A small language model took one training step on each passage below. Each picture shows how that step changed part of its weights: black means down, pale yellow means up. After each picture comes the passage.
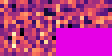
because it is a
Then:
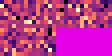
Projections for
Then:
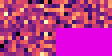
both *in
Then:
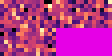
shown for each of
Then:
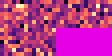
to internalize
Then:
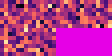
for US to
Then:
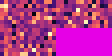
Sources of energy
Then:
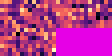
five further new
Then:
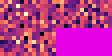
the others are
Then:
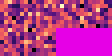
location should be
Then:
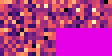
subject of the
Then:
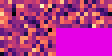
it can be
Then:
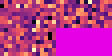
a sever for
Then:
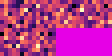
the recommended
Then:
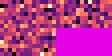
a form of
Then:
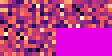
this study.
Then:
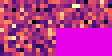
and enhancing
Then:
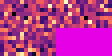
of animal
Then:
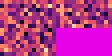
in the case
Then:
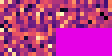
higher education that used
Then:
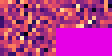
parameters of a
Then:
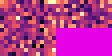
have a match
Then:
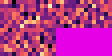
the case of
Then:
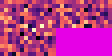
in a first phase
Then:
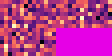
experiment, a
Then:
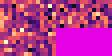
It is based on
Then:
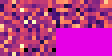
or financial
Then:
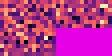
in warm
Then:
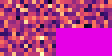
in your school
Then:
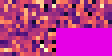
gently, but
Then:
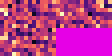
were used (Table
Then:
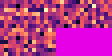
the full potential
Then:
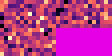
= The Average
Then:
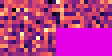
with promising
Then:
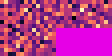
the mass,
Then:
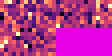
devices as
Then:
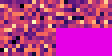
t \text{
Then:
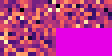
in Eastern
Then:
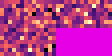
Fabric 1
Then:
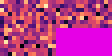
alone. This
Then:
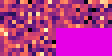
energy systems with
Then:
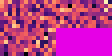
questions and
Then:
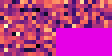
removal and
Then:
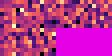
the emergence
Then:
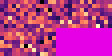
A constraint
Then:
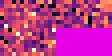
rocks are
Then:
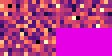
was prepared
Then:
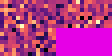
of Medical
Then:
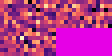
no existing
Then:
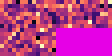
influences on
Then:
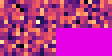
a fate which
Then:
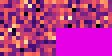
services, and some
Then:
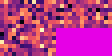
a clear method
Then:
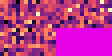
better performance in treatment
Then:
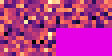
and thus,
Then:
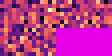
a statistically
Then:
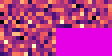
area, showing
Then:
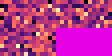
6 h. The
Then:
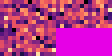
been concentrated for
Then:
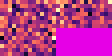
are not going
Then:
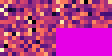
are in.
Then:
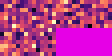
tested extended
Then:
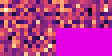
from the individual
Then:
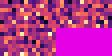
Diversity of
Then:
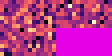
Among the
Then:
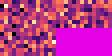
include most
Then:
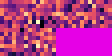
determine the
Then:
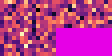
language, then
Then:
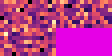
cover layers
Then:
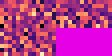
first row
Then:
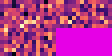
case of the
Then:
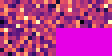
the ND group
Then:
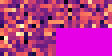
of initial test
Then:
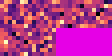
phase, while in
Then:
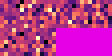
Ensure that
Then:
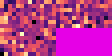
of already
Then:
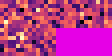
and tourism
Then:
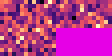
mass has
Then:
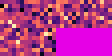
class (I),
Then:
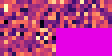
vertices by
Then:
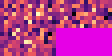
weapon for
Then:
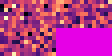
is gaining
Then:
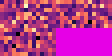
views of the
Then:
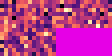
did all his
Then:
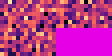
targeting the
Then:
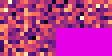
over 20. A
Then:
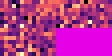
of organic
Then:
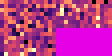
in this analysis of
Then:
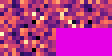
aimed to
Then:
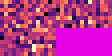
by a number of
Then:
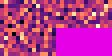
the laser
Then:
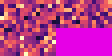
and to compare
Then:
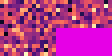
the work,
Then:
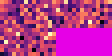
city. Data
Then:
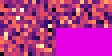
sector in
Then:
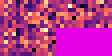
positive correlation between
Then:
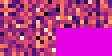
by a different
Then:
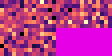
In M.
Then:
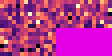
value and standard
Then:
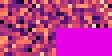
the mean age
